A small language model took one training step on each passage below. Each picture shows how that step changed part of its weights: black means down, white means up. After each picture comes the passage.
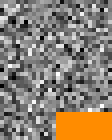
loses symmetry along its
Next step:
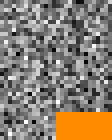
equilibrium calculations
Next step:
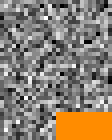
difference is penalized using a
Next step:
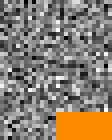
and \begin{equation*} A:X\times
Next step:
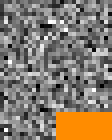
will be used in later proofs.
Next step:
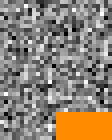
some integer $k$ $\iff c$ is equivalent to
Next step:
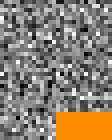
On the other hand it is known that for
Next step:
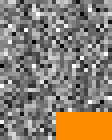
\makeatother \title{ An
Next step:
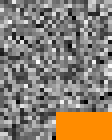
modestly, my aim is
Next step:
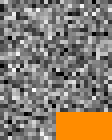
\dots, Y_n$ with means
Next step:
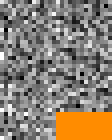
and \[ \epsilon := \frac{|\prod
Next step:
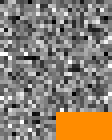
there are $N$ and $\theta$ such that
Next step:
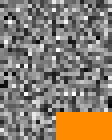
framework, there is no reason for this
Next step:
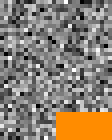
continuous, let $\epsilon,\eta>0$ be such
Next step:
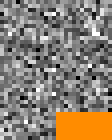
suggests that there should exist a definition of
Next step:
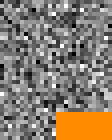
{\rm (1.3)} holds for any
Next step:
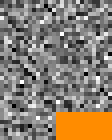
the hypotheses and notation of
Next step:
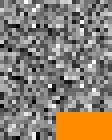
and Right Hilbert algebras. We prove
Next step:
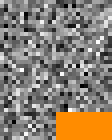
u,\delta). \end{align*} Then, $
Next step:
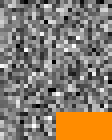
projection-like method for adaptive
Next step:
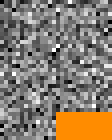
real-valued payoffs. A complete
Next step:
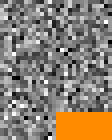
and missing or not affordable
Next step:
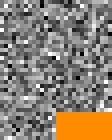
semiring $(T_k, \max,
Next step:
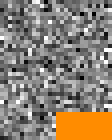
cost similar to the scalar BB
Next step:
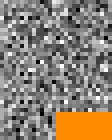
is false: we will show by a simple example
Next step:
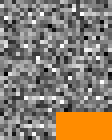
so it is clear that $$F(z) >
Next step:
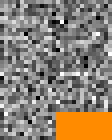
first proved by Chebotar\"ev
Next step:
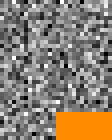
monogenic plane wave, let us
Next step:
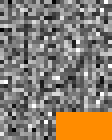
consider the following variant: determine the
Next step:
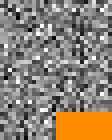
claim holds since \begin{align*}
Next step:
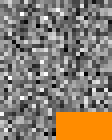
L_a^{(p)} $ of this inequality may be
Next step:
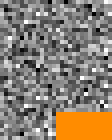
\noindent Case (III): one of
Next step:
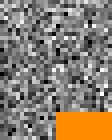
affine subspaces of dimension at least one.
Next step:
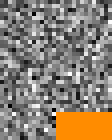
height function among all representatives of
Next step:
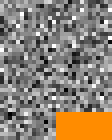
of ugly boxes urlcolor =
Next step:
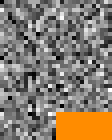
expressed as a sum of at most two elements from the
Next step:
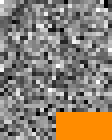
{\it Gibbs measure} on $\G
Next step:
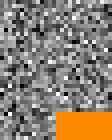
the $\mu_j$ converge to
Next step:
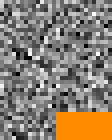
be given by \eqref{elements of the
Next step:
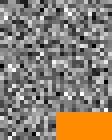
computations of the next section, it is possible
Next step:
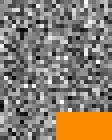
such that error is detected easily and
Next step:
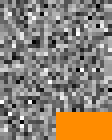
a ball with radius $R_0$.
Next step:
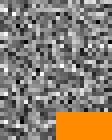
literature provides several approaches to
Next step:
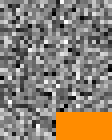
the second example and the blue flowers in
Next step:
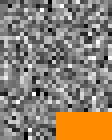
fast winning in positional
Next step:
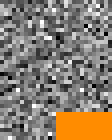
of the pair $A,B$ shows that $
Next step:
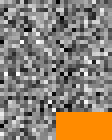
[0,\infty)$ but rapidly
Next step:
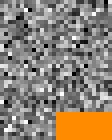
Gorenstein projective (resp.,
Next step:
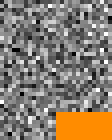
and \eqref{bla2}. To get the
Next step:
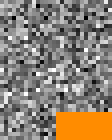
$\langle g\rangle\rtimes\langle
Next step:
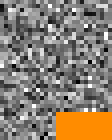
of $F$ at the interior, whereas
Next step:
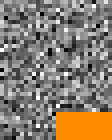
ESO and ADRC gains
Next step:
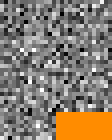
value. Always by Hardt's
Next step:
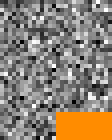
set $\cup_{i\in I}
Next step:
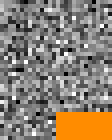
such that $N$ is finitely generated and
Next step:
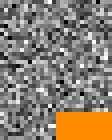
\begin{proposition}(Proof in Sec.
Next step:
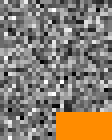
$\a$ and $\b$ are finite
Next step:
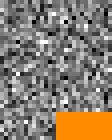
(T)$, there exists $\s^{\prime \prime}
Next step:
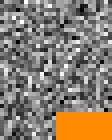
collective form, while the agents
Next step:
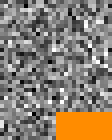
parameter settings that the phase transition
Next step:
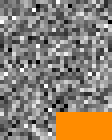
BS \by A.~Beilinson,
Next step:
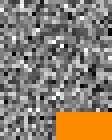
sequence (\ref{drdol}) is exact at
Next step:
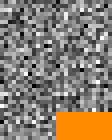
database or similar structure although this
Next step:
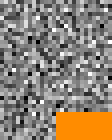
Poincare Anal. Non
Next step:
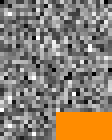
X$ we denote the number of the elements of a finite
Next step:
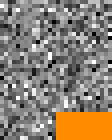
waiting time. We present a
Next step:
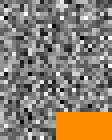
topology of the mesh is common to all
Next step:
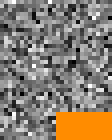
the method we present below. We choose to
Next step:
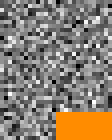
no closed orbits, this already gives
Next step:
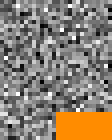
\to \VMOA$ is compact.
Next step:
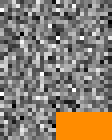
Le membre de gauche de
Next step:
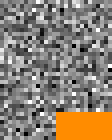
the number $p_1\cdot\cdot\cdot
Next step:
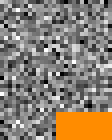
{\sl Floater, M.~S.}
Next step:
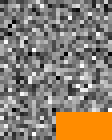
reducing the computational effort
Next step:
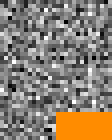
will examine maps $\varphi$ in
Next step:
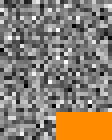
step. A \emph{high
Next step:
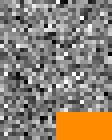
real curves to real surfaces resembles
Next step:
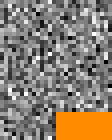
LPS-FOM, and run in
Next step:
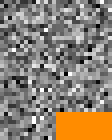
that equation~\vref{eqn:Eqn}
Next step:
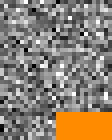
Since $a(T)\subset G$ is
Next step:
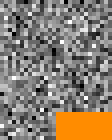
relations between the hypergeometric functions of two
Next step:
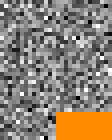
R} and {\bf S}, then,
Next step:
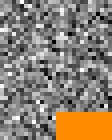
his results on fillings of
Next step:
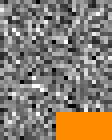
and the case when the network changes at
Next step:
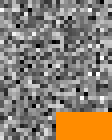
Second order efficiency is done over
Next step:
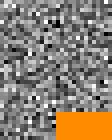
with a partially linear model. Wang and
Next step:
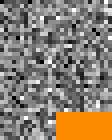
Assume that $C_1$ and
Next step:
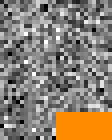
the parameter $t$ moves on the interval
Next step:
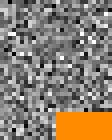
transversal map $\tau_i \colon
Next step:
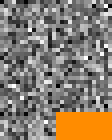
are distinct from each other' -
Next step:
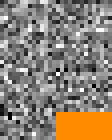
The least integer number $p$ for which the integral
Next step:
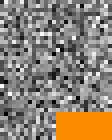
definition of SNV cycles, for their
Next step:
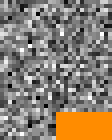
of negative sectional curvature since the case
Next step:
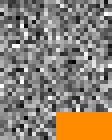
' \in I \backslash
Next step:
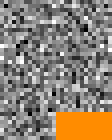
${\mathfrak P}=(P=P_0\subset
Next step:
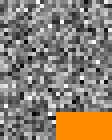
of finite Gorenstein projective dimension, and
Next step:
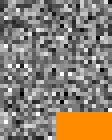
cannot happen. By contraposition, we
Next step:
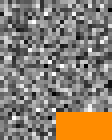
the sampling measure $\nu$ is the
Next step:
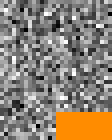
isometric to a linearly convex subset of a
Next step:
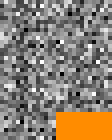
existence of such stratifications is
